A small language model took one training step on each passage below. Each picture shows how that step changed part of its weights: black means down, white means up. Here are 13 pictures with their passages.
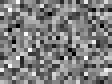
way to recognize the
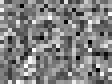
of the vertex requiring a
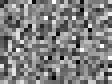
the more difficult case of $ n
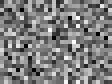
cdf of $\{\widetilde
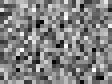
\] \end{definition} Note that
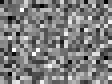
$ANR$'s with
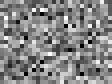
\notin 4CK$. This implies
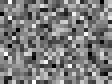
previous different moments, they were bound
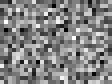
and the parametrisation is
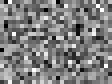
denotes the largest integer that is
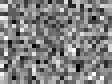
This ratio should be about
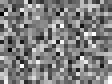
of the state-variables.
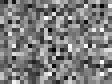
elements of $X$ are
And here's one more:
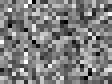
in the non-polynomial case,
